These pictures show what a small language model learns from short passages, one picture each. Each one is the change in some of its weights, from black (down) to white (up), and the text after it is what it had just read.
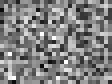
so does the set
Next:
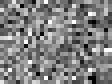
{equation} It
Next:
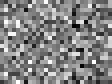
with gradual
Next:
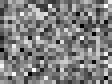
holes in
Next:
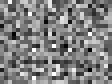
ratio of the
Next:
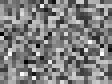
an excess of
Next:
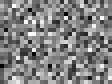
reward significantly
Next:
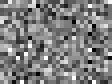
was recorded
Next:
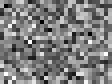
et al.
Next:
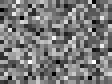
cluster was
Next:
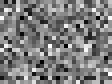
to the ability
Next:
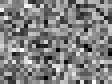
load. This
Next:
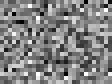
data come from
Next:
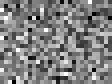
not good as
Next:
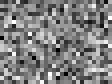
to induce
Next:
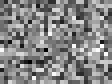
the stage of
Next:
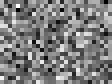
and pure
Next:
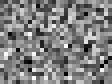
the value of
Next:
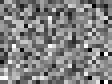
to cool for
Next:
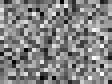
derived by
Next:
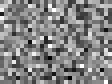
from Fig.
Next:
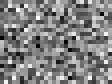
$N$ or
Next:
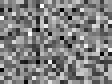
of college
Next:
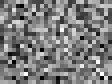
maintained during
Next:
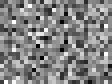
multiples like these
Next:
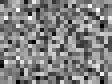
any exchange
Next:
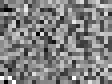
residents and
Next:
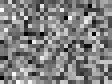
in the control of
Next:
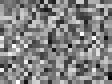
an initial approximation
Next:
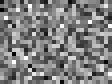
phases. In
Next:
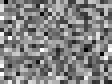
by an increase in
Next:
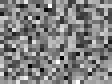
supported by the
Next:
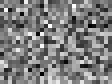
implies that
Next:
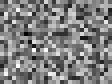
operators of
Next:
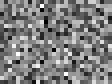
study used the
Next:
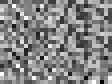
in its complex
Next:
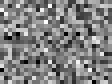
of vapor
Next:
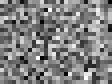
the continued
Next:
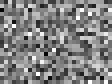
Reserves in
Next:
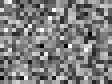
for the same
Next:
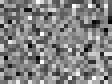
by paired
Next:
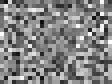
remaining part into
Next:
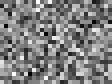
lies in its
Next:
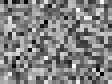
similar results comparing
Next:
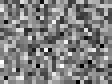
on factors including
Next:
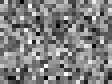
theory, we
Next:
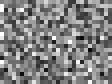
there is not
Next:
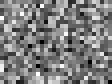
mass for a
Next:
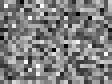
\leq)$, the
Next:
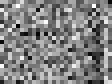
of tumor
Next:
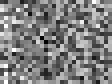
does not infer
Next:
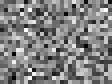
comments. In
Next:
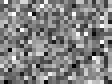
tyre during
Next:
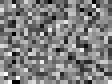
term. It
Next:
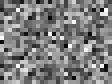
of the electron which
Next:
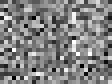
product to
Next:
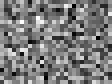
study explored
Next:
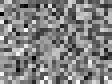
of what
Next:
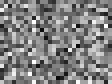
experiment stations
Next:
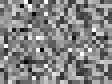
combination of the
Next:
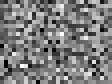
the networks:
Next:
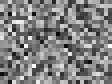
research in new
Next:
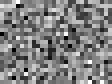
been varied and
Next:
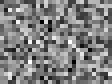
we are not including
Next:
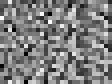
least in
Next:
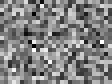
problem of standard
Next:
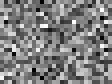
and easily
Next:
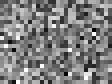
the original
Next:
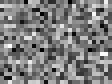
MRT and
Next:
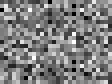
region which was
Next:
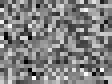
levels of
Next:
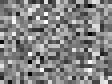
be relatively
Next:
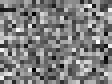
and facial
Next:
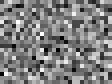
used to study
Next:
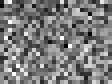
obtained for the associated
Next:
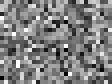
from a theory.
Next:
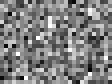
that the mass range
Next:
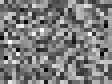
4 coin cells
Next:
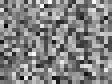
modifies the
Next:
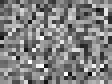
the minimum potential
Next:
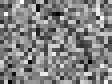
the reactor
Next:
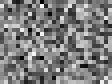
stars, but
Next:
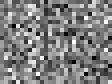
spectra are
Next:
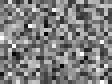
root mean
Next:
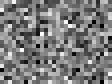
of injected
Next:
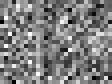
The proportion
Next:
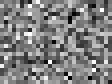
Each of these
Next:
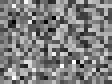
the measurement.
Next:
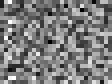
obtained for different values
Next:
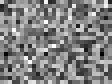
Any other
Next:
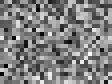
users to
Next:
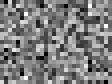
includes simple
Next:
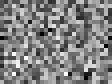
the changes of
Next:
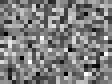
the equality,
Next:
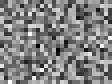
presence of
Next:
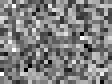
students indicated
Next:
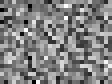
changes seen
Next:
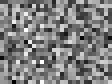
them. In
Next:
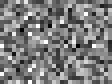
right, our
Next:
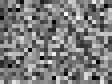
the following three:
